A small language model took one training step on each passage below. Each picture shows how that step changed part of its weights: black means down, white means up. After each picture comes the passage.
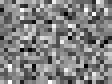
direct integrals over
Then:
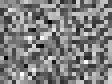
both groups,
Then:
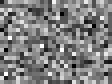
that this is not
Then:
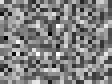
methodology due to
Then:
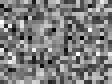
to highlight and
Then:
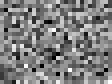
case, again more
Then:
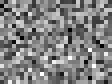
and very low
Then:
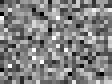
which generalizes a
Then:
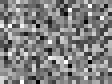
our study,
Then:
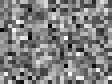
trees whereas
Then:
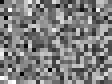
to model a network
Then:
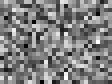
part of the
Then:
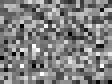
satisfies then all the
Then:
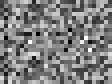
in the study
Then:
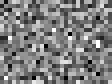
and validated model
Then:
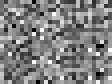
but as it
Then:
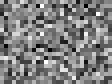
hypersurfaces of
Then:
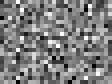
relaxation on
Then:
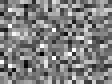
once the
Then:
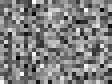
of LLM
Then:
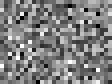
an increasing chance
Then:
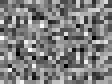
is demanded
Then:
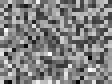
of physical space to
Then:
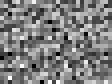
case where the
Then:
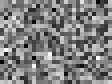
algorithm to improve cell
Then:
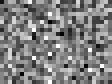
has the same framework
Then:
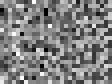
sharp expression
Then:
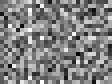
a connected population on
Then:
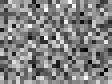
the following: the
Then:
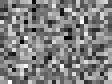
was enhanced
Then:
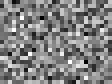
key strokes
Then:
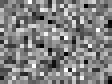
curves is zero.
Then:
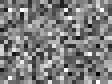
we see the
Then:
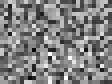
of the integral over
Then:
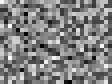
issue 5,
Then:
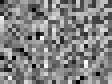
which increases the
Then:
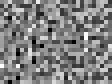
of sources is
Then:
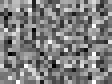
a subsequent
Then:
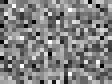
depend on the
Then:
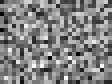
all the elements
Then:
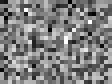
the paper is
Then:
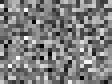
paper the spaces of
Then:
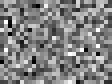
(not reported)
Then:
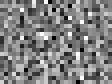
for iPad
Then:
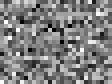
drive tests
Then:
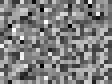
assessing pre and
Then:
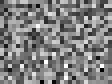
in view of the
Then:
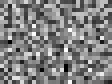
of the proof.
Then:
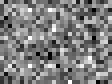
A} \otimes
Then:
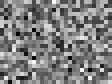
to improve the properties
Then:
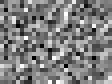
paper is as
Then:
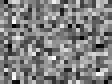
statement, where
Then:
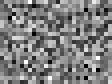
plays may be
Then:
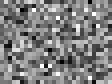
gives an indication
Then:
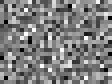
LAN has
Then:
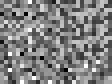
a time and go
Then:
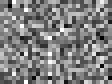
Weyl group
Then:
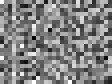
operator product of
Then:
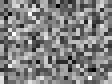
the chain graph
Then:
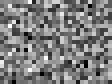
understand their mechanisms
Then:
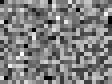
this is.
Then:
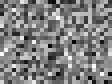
or willfully
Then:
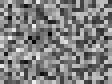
of actions that
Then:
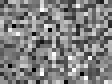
$t$ since
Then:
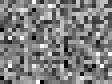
To complete the
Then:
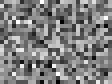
which may not available
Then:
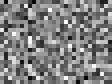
random sublinear function
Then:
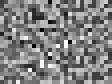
is odd and
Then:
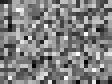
$$ where the last
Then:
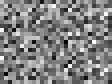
The second fundamental matrix
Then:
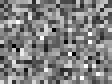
with the developments
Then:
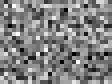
where $\mathbf
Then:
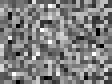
For example, we
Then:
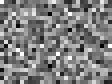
further. See
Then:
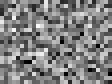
type variant which
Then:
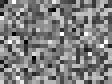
and project-based
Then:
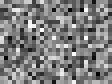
events, the
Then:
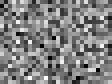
and adapted with
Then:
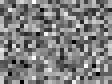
embeddings of
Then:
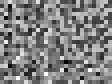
of Mathematics
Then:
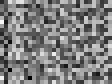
in this paper
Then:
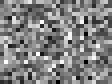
can be observed from
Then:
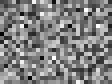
and PW
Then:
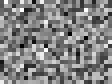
factors pertaining
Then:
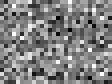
or the following condition
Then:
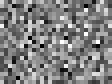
finishes case
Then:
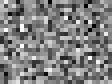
average annual
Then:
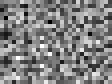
idea with
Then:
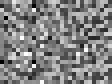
(On eput
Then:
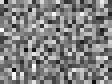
standard tool, but
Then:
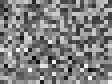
in the null
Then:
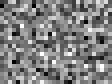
(major and
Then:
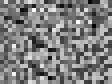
is an indication
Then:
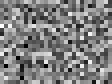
environment to evaluate
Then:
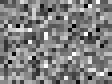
the other. The
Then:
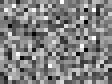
h : M
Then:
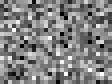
with 0 research
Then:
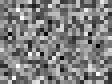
leaves using
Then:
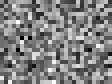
with positive finding in
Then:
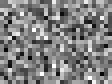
that $\beta$
